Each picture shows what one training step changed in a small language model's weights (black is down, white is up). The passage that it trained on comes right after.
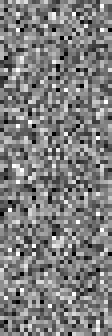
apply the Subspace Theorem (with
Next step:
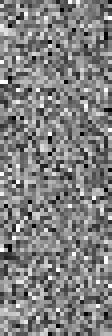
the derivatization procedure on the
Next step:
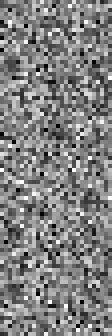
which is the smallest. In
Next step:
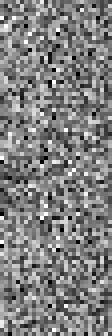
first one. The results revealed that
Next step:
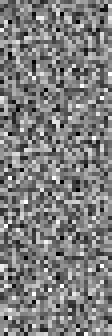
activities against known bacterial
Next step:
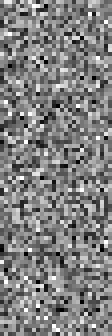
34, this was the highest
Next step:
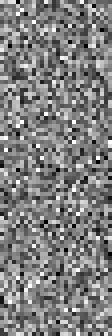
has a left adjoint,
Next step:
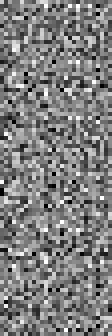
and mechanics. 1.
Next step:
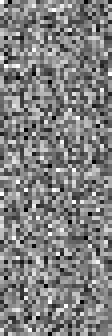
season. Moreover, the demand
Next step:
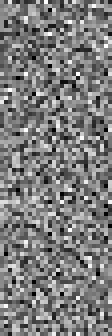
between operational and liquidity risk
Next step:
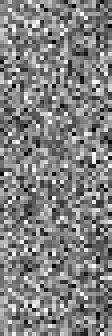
% % \begin{equation}
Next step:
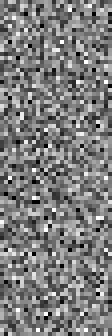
size and ERC, and also
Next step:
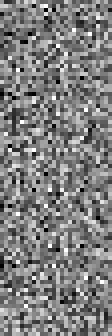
distribution of the remaining components as the
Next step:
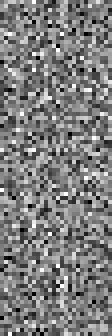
for all the other primes can,
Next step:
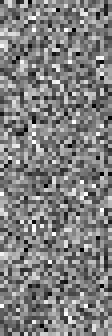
reconstruction. Keywords:
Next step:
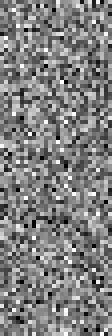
lattice $\mathcal{V}\subset
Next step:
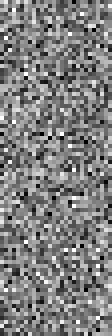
of the Uzbek
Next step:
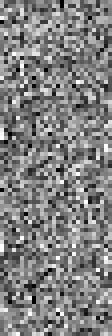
The exploitation methodology adopted in The
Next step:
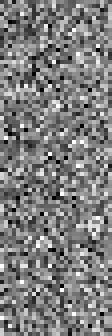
awareness suggests the need for increased educational
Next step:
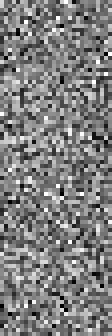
are vital to diabetes
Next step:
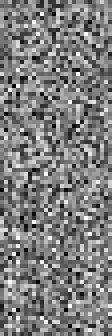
function value is sufficiently small, then
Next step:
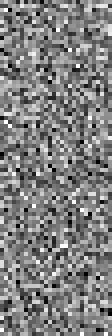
it, you will get the following
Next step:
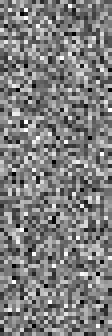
of the car but also serves
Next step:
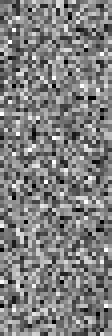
A \textit{ball
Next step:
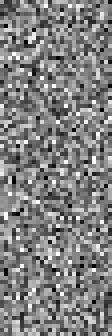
and $X^\star$ its
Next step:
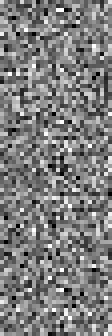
$A'A$ is diagonal
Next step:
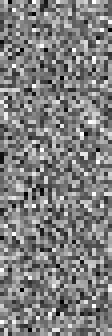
extent, for highly skilled
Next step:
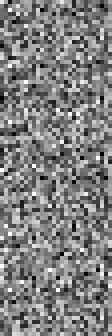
14th International Conference on
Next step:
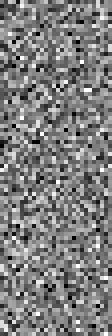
Stations 4 and 5, there
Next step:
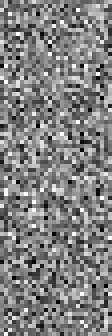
the importance of nurturing
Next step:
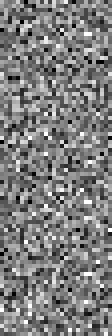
following criteria were determined according to the
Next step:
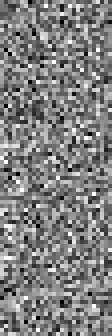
and inevitability, to
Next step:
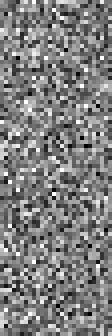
no conflict of interest.
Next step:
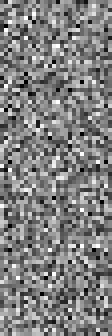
the proof of Thm.
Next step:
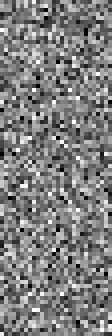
as NGOs in order
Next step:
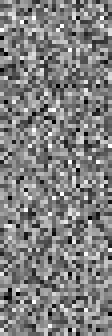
this section, we will prove
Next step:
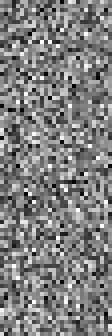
SST data. The details may
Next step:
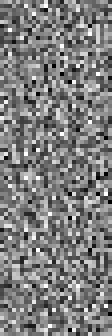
groups, and finally we state our
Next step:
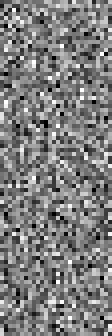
$g\in G$ is
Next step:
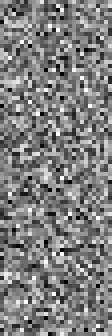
power (< 1 kW)
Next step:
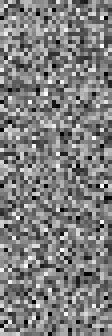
a more general problem and to a
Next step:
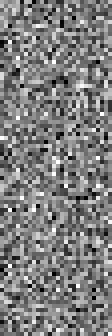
via Software Defined
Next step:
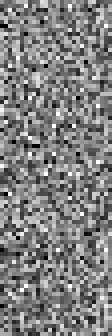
and Statistics, East China
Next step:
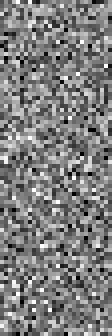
with a major-axis radial distance
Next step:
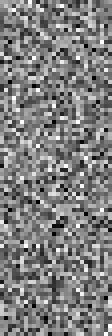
\bar S_\epsilon },
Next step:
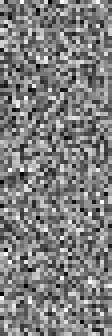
in this regard and the respondents were
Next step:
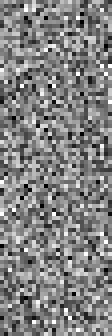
the resistances. The
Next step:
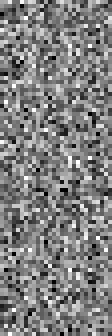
this data is usually of great
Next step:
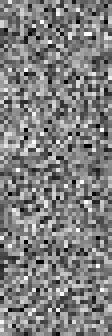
interested in pattern containing permutations.
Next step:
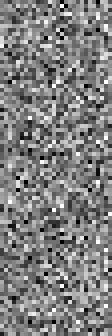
regression models (LUR)
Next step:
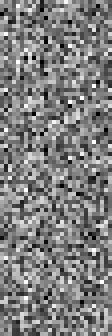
that males have higher mean score
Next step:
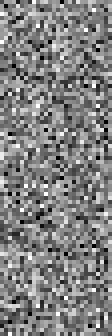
from the relationships those contracts
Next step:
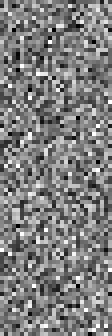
with non-human living beings
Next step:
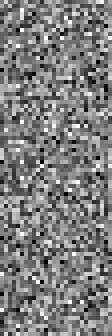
Interviewees were recruited
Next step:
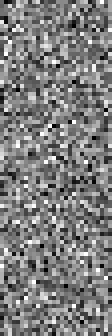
of the lifestyle play
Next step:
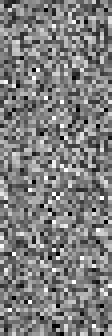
Since $\Lambda$ has density
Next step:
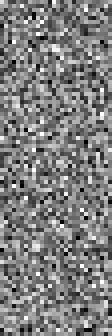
in the steepness of rise
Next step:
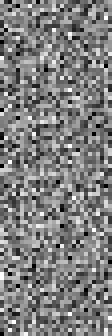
Garden Hummera
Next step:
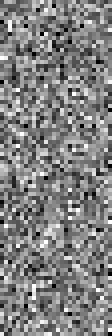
J. Pau, R.
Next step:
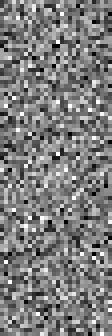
for some $g_i$
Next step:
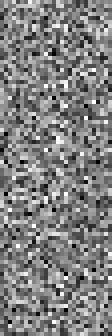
a \leq x \leq b
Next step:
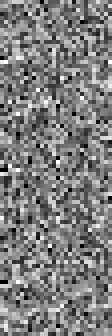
the basis for future work on
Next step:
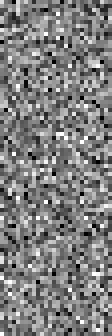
Matthews, D.
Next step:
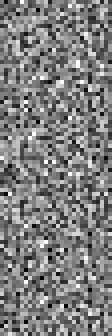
and engineering with applications in load
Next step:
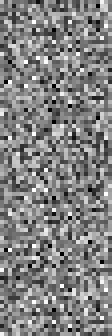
(UD) fibers and
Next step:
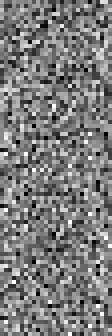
of the supremum.
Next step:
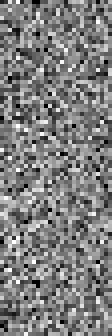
intensity functions of a series system formed
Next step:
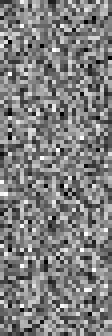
delay in deep space can
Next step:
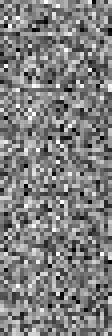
brain cells. It causes
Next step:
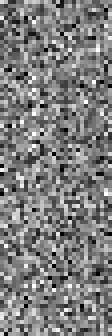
Asia Region. Key
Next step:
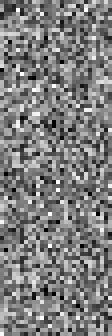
parameter β specific to the
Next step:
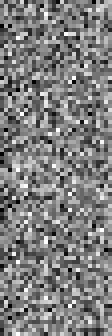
is isometrically isomorphic to
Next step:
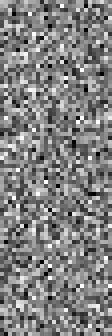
its ongoing assessment is extremely
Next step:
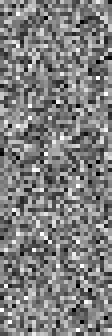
the significant degradation occurred
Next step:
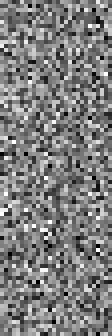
may start with something as simple
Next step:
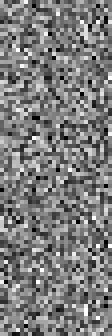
widely applied in many fields, such
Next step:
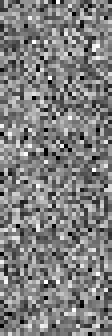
the following two cases. Case
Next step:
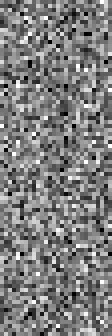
distributions of positions of extremal
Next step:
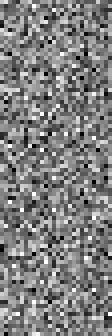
these scientific literatures. 6.
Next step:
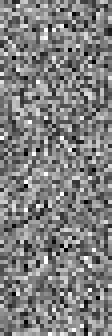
open mapping. Then there exists a
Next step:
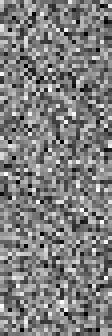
true market potential $\phi$, while
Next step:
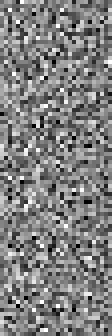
clarity; improvements needed 3
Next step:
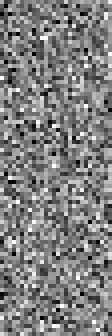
can afford commercially
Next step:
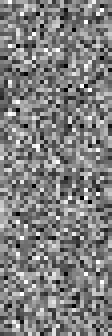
tract, presence or absence of
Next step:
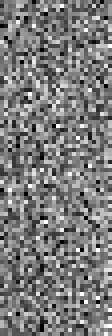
students. *Transfus
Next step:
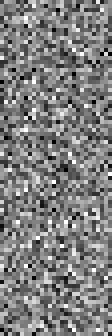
= k \not\equiv 0
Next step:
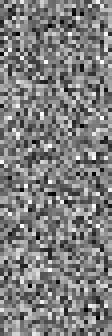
in Scotland which may
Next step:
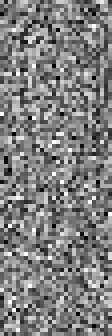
that $F$ is a
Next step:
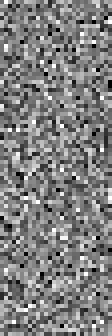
$n=1$ applying
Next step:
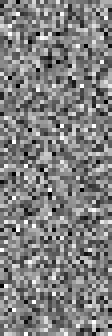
the ball \begin{equation*}
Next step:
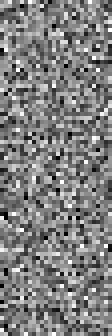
for $W'$, so this map
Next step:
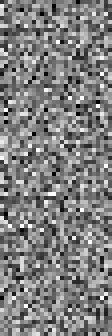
a general result in this section that
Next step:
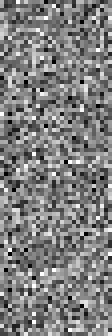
America*. W.B.
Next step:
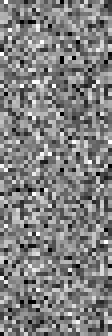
Males Blood Pressure
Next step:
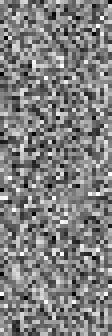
conducted on four refinement
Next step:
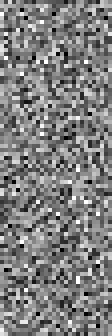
in height to thickness ratio of
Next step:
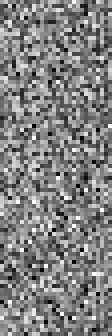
applicable. Methods /
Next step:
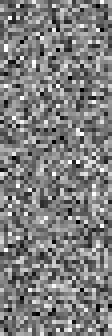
$(5)$ is valid for
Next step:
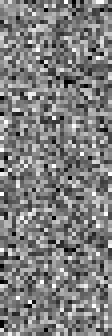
codes within the same community for
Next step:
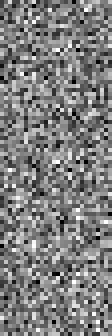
[1, 2]. The techniques
